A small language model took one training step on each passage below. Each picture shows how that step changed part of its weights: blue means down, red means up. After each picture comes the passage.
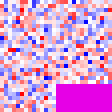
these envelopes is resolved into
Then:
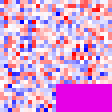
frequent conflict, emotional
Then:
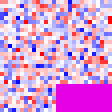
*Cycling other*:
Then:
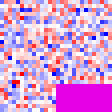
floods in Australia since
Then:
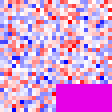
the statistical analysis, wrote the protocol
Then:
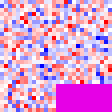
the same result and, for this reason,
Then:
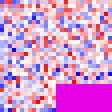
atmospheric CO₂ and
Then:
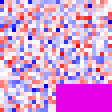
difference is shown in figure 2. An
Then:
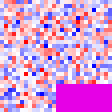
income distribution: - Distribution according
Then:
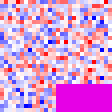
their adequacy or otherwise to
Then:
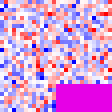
to be difficult to employ many of the
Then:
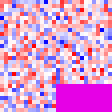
Journal Article and Website
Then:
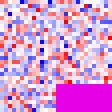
convergence speed and precision of
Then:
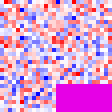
and the balance of revenue on the
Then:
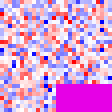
Conflict of Interest The authors
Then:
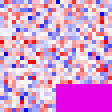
the means and mechanisms, which are followed on
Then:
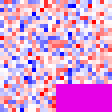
between agencies in providing responsive and sustainable
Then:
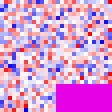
to implement his plan, advancing in practice
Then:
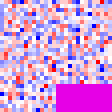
3.5.1 Independent
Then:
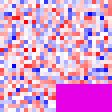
linear range of Beer's law, a
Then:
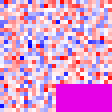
in the analysis of this report, we would
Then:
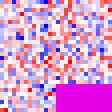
Literature on the training of
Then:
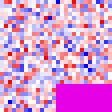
views expressed on a design as there are
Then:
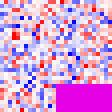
beginning to see a recognition of
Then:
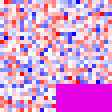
and real world applications, this survey serves
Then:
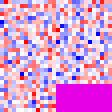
of the LIS we can see in the
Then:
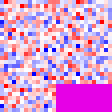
of the hand Fig. 2 –
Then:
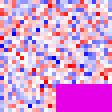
Liouville-type results from
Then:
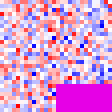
STEM and EELS.
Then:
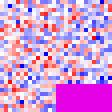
mode due to the higher derating
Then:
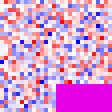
appropriate and does the work have academic
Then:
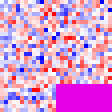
A. Al-Kandary and
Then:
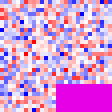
The current picture for composites in
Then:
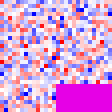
company Saudi Aramco –
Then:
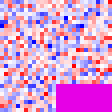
after approval by an ethics
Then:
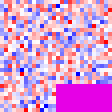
support for the values of freedom, the
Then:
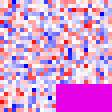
Extension Stretch for
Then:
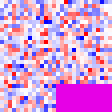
electrolytes were added. The total
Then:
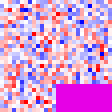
subjectively experienced relationships between people,
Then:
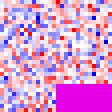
be found in [8]. Each
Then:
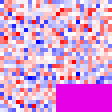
significant number of the population in these
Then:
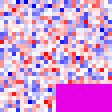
% Foreign-born
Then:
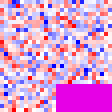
What are the energy, climate, and
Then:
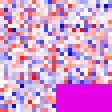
Equations have been obtained that reflect
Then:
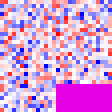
The ASSOCHAM study cites
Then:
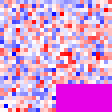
shows more concentration on the coal surface.
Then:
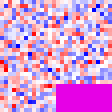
is not so reliable in the case of
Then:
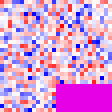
Hence, mechanical failures are the main
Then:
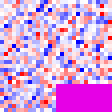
enables robots to perceive,
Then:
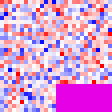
pattern, especially when higher pulse fluence
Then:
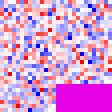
their drawings. The results showed that
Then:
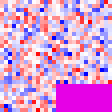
: un examen descriptif des
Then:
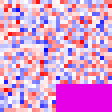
where every crossing is captured by
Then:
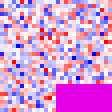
can beat Carol at
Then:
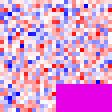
I_{\Delta A \cup
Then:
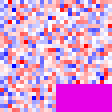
approach is not in line with the five
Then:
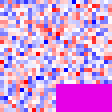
zinc had low concentrations [21].
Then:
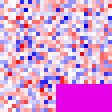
foot, which functions as a support
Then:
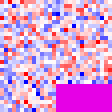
hemoglobin levels.
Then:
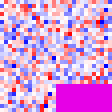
[7]. The majorly of
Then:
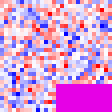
beans through homogenous drying.
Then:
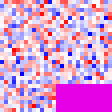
enforce rules and regulations that will enhance
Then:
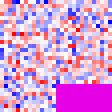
Sections 20 to 28 of Chapter
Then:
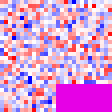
cold seasons. The more intense
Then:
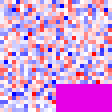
According to the results were reported, it is
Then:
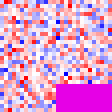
edited by the user while all initial
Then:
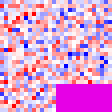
Included Fugitive Emission
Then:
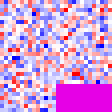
countable parallel refinement
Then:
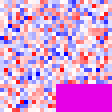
natural habitats or culture
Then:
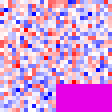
Thinking Skills of Education
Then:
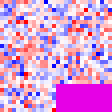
A. Simulation Setup We consider
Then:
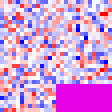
drugs can be made possible by
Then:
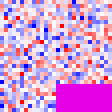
b. Adults with low levels of
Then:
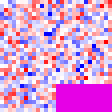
in the rearrangement can however be
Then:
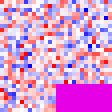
autonomy flies in the face
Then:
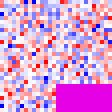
journalistic point of view, most items
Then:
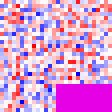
the AC load flow model involves the
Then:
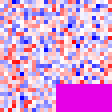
It leads to the generation of the grid
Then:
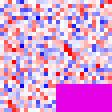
communicate the portfolio of
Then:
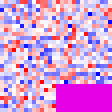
the 6MWT than in the
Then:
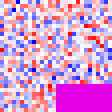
center 7 35 Knowledge about
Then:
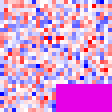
boom was possible thanks to the
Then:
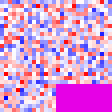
vehicles (EVs) for
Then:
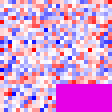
Clad expansion X X Hex
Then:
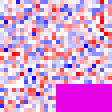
many test procedures; hence,
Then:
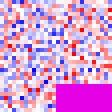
signal with zero offset correction
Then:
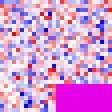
the adhesive. Moreover, press time
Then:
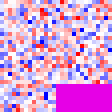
responsibility → Patient satisfaction
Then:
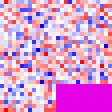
the authenticity of communication is called
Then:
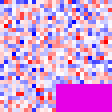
published articles will be included further with multiple
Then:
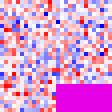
and retraining partially and
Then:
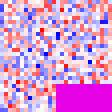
left inner freed fibers
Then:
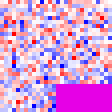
emission in the visible region, high
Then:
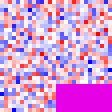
products to their supplier [3].
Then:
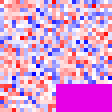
declined through the summer and
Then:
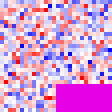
reporting channel are assumed to be an
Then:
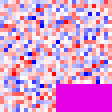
with heat pump systems and components as
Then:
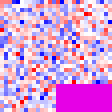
African context, Mbangeleli
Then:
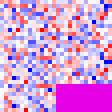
is any minimal dominating
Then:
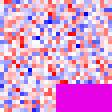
itself, but rather the application of existing,
